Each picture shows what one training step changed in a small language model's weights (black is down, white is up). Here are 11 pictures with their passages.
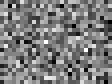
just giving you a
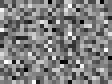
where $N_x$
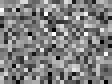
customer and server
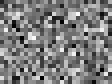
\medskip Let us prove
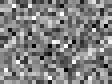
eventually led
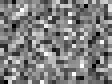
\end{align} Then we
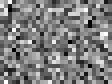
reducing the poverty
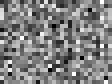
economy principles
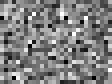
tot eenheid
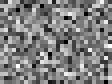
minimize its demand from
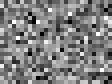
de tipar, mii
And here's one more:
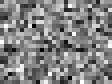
The perimedullary
